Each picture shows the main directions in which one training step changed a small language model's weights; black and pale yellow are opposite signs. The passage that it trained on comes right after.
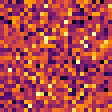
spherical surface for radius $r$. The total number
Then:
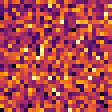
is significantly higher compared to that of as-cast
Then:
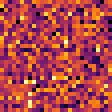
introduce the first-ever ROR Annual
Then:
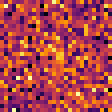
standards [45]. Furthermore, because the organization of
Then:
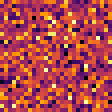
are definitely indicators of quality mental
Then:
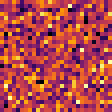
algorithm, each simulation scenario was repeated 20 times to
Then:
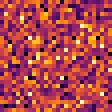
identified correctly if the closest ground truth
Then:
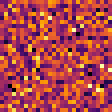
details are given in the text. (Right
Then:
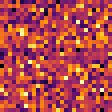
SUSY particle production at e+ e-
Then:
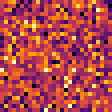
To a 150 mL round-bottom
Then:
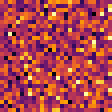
the Poissonian process. Namely,
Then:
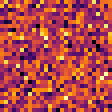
the most important data modelling notations and concepts
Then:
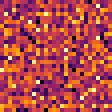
consumers to shop more consistently
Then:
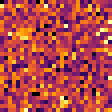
each preamplifier contains a lowpass
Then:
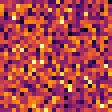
strategies, especially when the API and
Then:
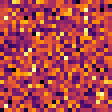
present study. The authors declared that no
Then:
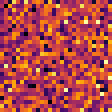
differentiator proposed in Theorem 2 of
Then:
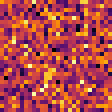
derivative $\partial T / \partial z$
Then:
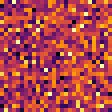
of primordial gravitational waves, where the
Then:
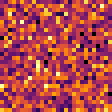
greenhouse gas emissions and limit global warming
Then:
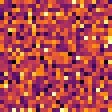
have derived an analytical model for metastability in
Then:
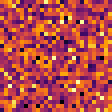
q_{AB}^{\downarrow}$, because otherwise we would
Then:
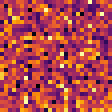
mean rating 4.12. While,
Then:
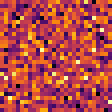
and promotive health care. These units act
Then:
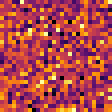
in \cite{JKL17} is
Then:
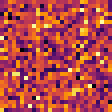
bear markets correspond to the periods of generally
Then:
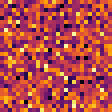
we wouldn't have had the project. We
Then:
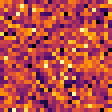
inverse of the data's inherent low frequency extent.
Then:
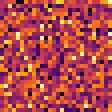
The study of random walks on finitely
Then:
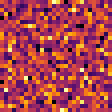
from multiple sources (as of 13 April
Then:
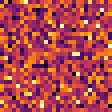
Smoke-Free World).
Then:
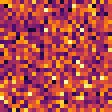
intra-octahedral jumps.
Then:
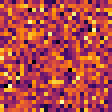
removal of nests or the capture of
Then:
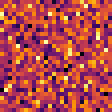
assuming that no graviton is emitted during such
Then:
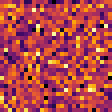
at the same time requiring a finite polarization of
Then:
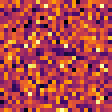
$\Delta \log \nu f_{\nu}
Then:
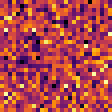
electric fields. 2.2 Model Based on our
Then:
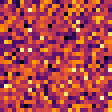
- Current estimates show that approximately 15% of
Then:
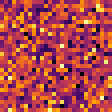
positive denominator drops out and the
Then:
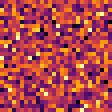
agent-to-agent communication.
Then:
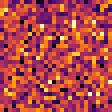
scientific perspective, predictions that can be made despite an
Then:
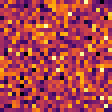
it is touching the wind turbine
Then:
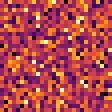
remain elusive, especially regarding their gravitational effects
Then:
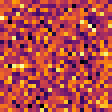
Spatializing Social Networking Analysis to
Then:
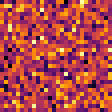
the overlap within a single set of modules
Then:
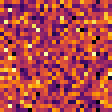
a deterrent for smaller application developer
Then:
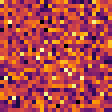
on Potato dextrose
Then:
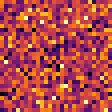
On the other hand, our new result from full
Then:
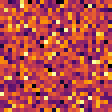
Investigators undertaking <input
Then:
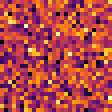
written descriptions of participant's strategies for
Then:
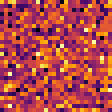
the need for the strict simultaneous enforcement of
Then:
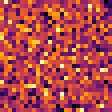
are shown in figure 9.0 Figure
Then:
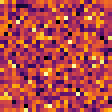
to firmer ground. What I got
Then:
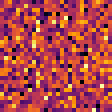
day product, days 6-10)
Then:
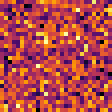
attention is paid to length measurements, as one
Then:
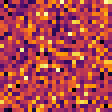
canvas Available to download from
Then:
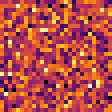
which is obtained from the beginning of the cycle.
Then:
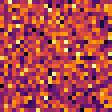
was used for training and validation. Data
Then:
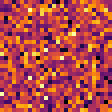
*Talisapatra*. -
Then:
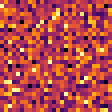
represents the most abundant artiodactyl
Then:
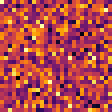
of Change Influencing Local and
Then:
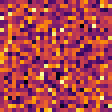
damping constant, $\Gamma_{NR}$,
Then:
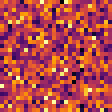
task's propensity toward deviation or defects is
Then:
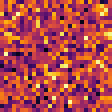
challenging due to the resources required. With data collected
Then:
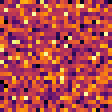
of a two-stage closed-cycle
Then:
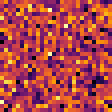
12.8. Comparing antiviral
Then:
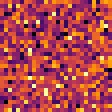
cultivated vegetable crops. Over the years it
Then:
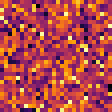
region where the $d_B$ has
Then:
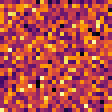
in the average energy of SNe Ia due
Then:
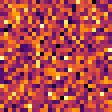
Instituto Universitario de
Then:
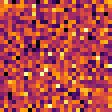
fact that the set of clocks is fixed
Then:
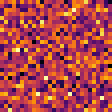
the farmers conduct different types of agricultural practices in view
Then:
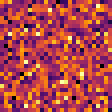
| | batch_normalization_4
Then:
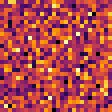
the VdW coupling of the two materials.}
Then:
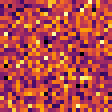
as state laws. This is because child rights
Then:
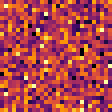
of freedom which contribute to the entropy of null
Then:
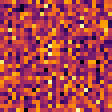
the effective level width $\Gamma$. For a
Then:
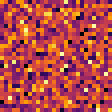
However, during the last decades, more efficient
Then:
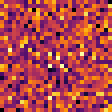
Physics, Oklahoma State University,
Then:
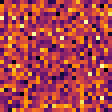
have used the change of variables $\xi =
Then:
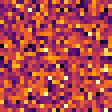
• Elastic constants • Aspect
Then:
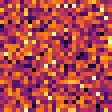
\end{split} \end{equation}
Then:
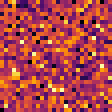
the city below St. Demetrious
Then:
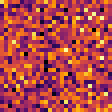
FUA is still ongoing. As to
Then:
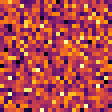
Fauna This category is intended for
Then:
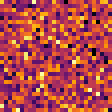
I thus identify potential Sybil networks in
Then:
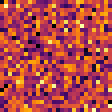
leading people to question credible sources, they
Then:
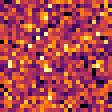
injection of fluorescent beads.
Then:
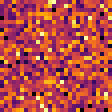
can be used to solve the problem up to a
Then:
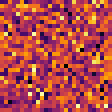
different stochastic techniques to estimate the BA times.
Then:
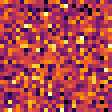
known as an “ice tongue”
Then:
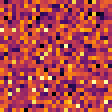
Chen, Shanhe Su[+]
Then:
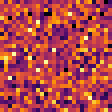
reasonable threshold for the transition from optically thick to
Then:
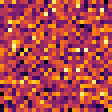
with many previous studies: WLB will yield
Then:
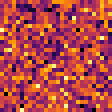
*et al.*²¹, which proceedings
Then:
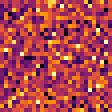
provide for the usage of a terminal, but
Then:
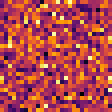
formal permission was obtained from administrative authorities
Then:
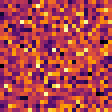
works well for large mode area PCFs with
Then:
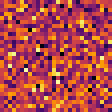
a number of personality traits of the
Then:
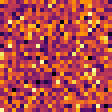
with human beings. However, conflicts
